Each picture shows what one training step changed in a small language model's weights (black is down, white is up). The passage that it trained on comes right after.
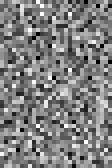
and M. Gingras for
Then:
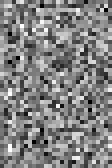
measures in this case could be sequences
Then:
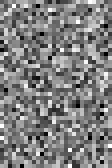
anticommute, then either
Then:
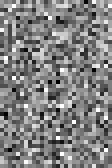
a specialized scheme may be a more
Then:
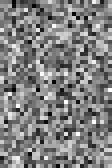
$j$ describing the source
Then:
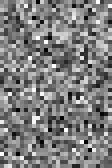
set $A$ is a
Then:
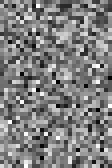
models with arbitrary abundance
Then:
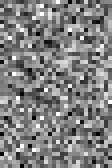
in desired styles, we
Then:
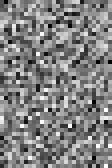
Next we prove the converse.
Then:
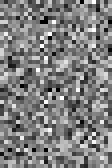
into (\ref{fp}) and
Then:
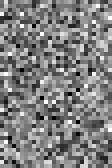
I thank Prof B
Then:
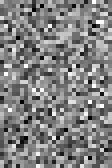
the spin of the $\Omega^-$.
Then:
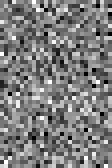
we have the $L^{\infty}$
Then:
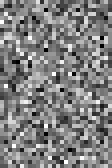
all cycle lengths in some set
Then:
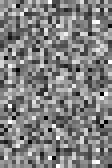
this question for systems with local Hamiltonians
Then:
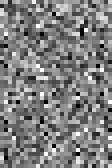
are calculated by means of simulations of test
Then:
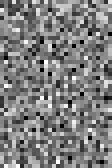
makes them very convenient to
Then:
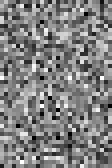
limit on the age of a
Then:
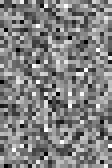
above condition, let us introduce left and
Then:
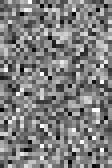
show that the canonical dual of frames
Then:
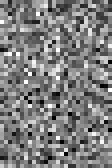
denote the category $\Phi\downarrow
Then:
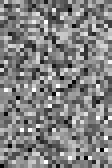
short note, we prove the local
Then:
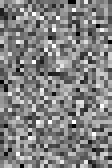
\ge (\max b +
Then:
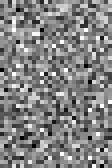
the incoming state from
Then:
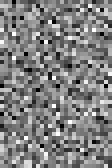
for descriptive purposes.
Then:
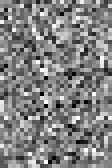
weights of the follower interaction,
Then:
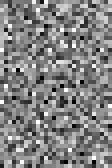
mass is outside the
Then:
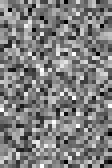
hub Fog Nodes, the
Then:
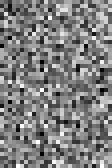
This is possible because the relative interior
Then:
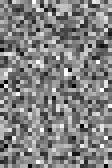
we impose $y\geq
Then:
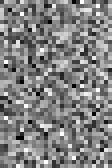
is induced by the vortex
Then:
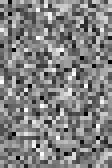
it is called {\it the
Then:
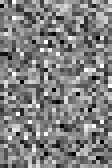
in some case even if every agent
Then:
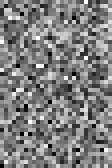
characterise distances between the
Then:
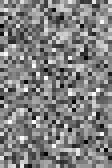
In this section, we analyze this
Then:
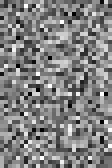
the outcome of the standard differential algebra
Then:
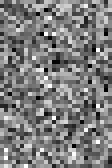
23 yields a set of
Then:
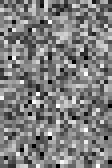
is no a priori bound on the
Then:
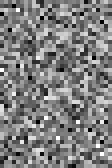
be interpreted as the number of
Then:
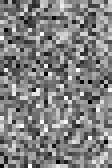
N state. This can happen
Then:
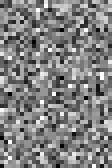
respectively, with the corresponding extinction
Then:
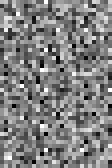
also assume that entries of
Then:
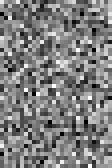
P,\leq \rangle$ is a
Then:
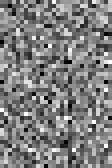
gauge Lagrangians
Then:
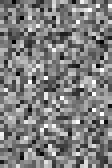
detected by varying the
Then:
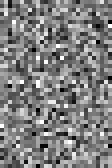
independence spectrum} ({\it
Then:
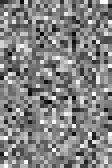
O_n$.}\vskip 2mm
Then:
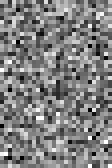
the equation \begin{equation}
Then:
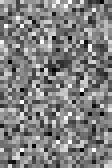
hence $$ \int\Vert
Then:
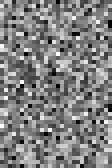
function. In the case shown in Figure
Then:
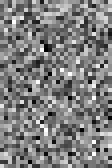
the plastic flow rule,
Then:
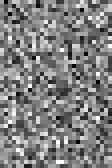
{Tomkin}, J.
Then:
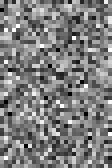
% Curtailment* If
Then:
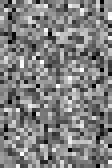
have that $\partial'_i =
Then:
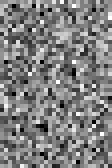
is the disjoint union of these
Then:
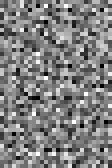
above expression by separating in
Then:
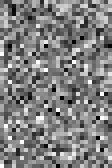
shows the temperature dependence of the
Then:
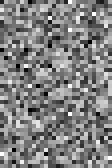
MZMs, as follows from
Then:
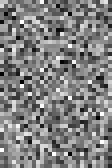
the green line (see Figure
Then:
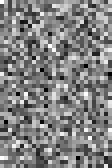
a thin layer of metal
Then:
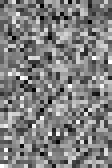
accretion timescale of the
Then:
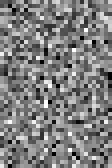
wave spectrum increases significantly during this
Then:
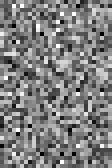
individual in an entirely
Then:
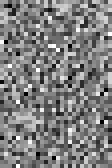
compute this canonical representative by applying
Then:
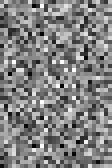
sensor coherence shows
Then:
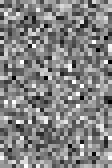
one of the baselines. At each
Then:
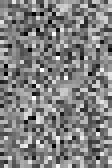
where constant transmission of
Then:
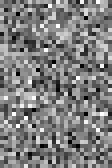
-- including that for FOS4
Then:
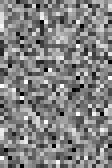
\textbf{Proof:} The continuous embedding
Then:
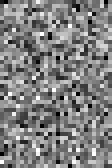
John Oprea,
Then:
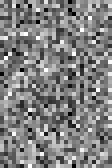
lying; the claimant
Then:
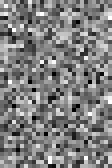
more than $k! \cdot
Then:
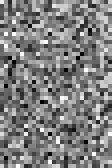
a limit that in a relaxational
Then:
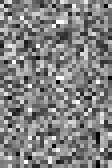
that we may be able to observe
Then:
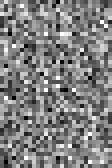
perpendicular line contains
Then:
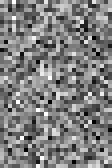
to keep them consistent. As
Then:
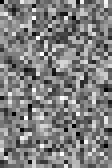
distribution in Cassiopeia
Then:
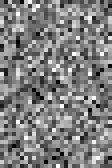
Oguz, Sewon
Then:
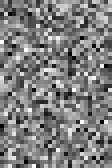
It follows from the proof of the
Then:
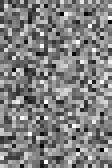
by slightly abusing the
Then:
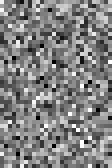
$B$ is also a
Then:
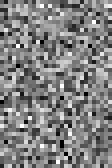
the nature of dark matter.
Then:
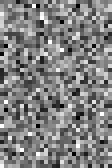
\textbf{Result:} The
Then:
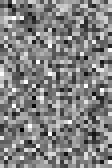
more possible orders for the elements of
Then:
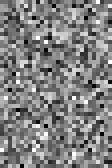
set $X$ to set
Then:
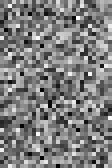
1$ for the operator $Q$
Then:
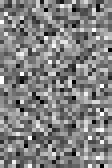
all the collected data, the analysis
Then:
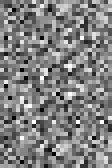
accuracy of 0.79
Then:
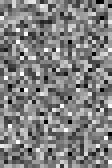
conventional solid-state reaction
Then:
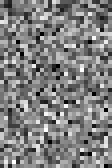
meets $\lambda_{3}
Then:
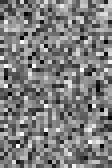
Before continuing, let us define
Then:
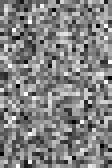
impact future scheduling
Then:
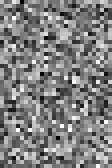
interest in the work currently being
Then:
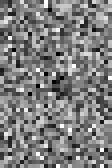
giving the result. For the proof
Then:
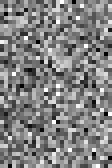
following 1D axisymmetric mean
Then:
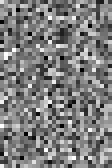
[{\citenamefont {Amico}\
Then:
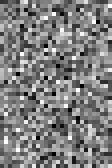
INVOKE) over
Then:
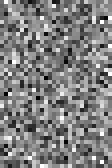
Earth Pointing
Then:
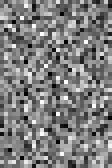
dust i.e.
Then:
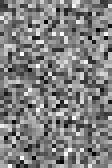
Italy\\} Address
